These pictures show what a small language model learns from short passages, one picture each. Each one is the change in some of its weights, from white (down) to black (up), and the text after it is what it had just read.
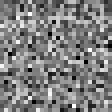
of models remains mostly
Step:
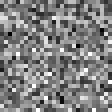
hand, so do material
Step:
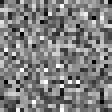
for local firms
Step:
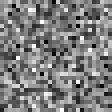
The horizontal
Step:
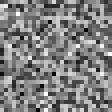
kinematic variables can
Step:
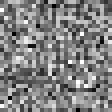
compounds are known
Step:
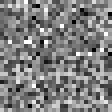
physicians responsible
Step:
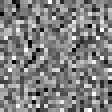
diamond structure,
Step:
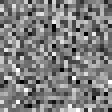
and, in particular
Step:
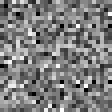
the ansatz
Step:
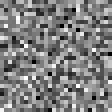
our value from the
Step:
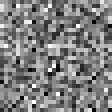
several analytical tools
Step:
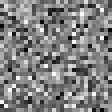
accretor radii
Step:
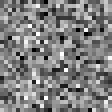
while the remaining 3
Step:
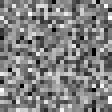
two different circuits
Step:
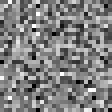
students, IR was
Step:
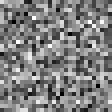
leaves are also
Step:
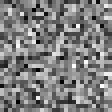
the ATI
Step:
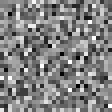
projecting $\chi$
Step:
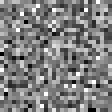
‘Come to
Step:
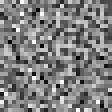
The mentoring
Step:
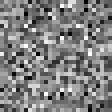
or formula feeding
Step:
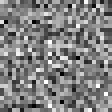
industry and improve the
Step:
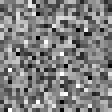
the energy interval
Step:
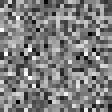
user clustering \\
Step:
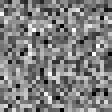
single-mode states
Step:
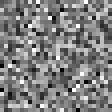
merging it into
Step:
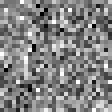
Explore the
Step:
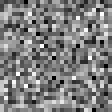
artifact of the
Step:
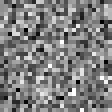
Model (2)
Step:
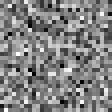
based on a simplified
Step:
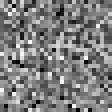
of the SM, such
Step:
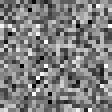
prediction, which can
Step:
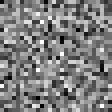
corresponds to the difference between
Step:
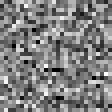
Larsen et
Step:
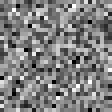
bank and customers
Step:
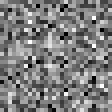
$\mathcal H$
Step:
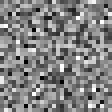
control themselves
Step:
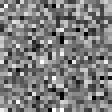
solution of the problem.
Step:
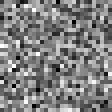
further planets experiences
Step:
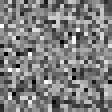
as in previous figure.
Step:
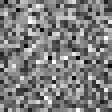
and contractor's
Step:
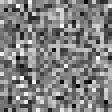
of decreased vision
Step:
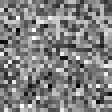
increasing urban expansion and infrastructure
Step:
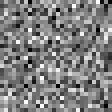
teacher to stay
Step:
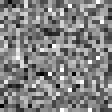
economy projects must meet
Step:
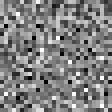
in one way or
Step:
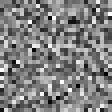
obtained research funding at
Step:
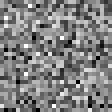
a quantity of
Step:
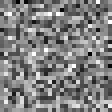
G Charria
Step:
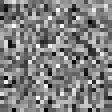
near-work and
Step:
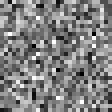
3D scan data
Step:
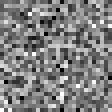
manage their own
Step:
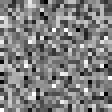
where each component of the
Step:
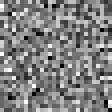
rather than actionable
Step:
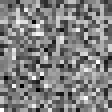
comparable. The choice
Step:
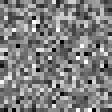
mixed state of the
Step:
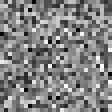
practical usability with
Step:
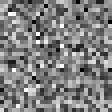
Credibility Theory
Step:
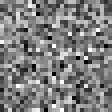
the final constraints we
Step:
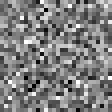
been well established,
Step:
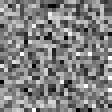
effect is normal; but
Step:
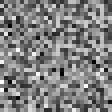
growth. In addition,
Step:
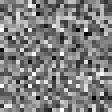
the form of the
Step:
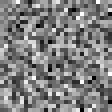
| GGU |
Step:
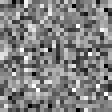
It will carry out
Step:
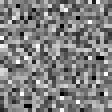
red blood
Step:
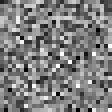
other groups, indicating
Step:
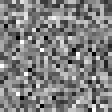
evolving from the
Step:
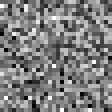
wavelength limit,
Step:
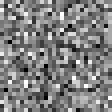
is to substitute
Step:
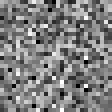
the corresponding operators ${\cal
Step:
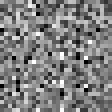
the dynamical quantity
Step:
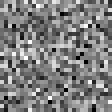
of sign of $\Delta
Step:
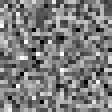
signals. The original
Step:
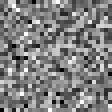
past six years
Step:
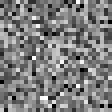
distinction makes suitable
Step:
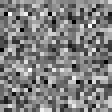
explore a novel
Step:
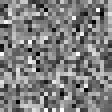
the disentangling
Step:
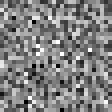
obtained from the previously
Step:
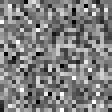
in life sciences and
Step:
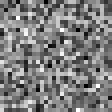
that the source is larger
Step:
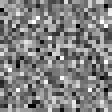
we develop an algorithm for
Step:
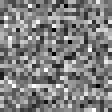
a distance $H$
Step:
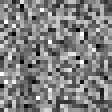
for testing the
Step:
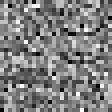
measurements are comparable to
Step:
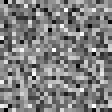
scale-out and
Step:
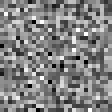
fact that in the limit
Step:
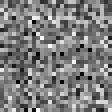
obtained by numerically
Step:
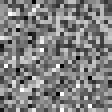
than one relay that
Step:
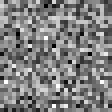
involvement of a
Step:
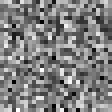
G} \nonumber \\
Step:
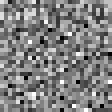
phase space trajectories
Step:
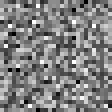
guide it. It
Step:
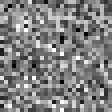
based on the low ratio
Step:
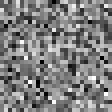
harnessing the
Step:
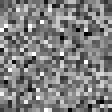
has the form,
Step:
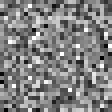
higher than differences between
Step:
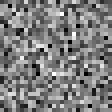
$\pm 1$ must
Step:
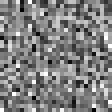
respectively. All experiments were
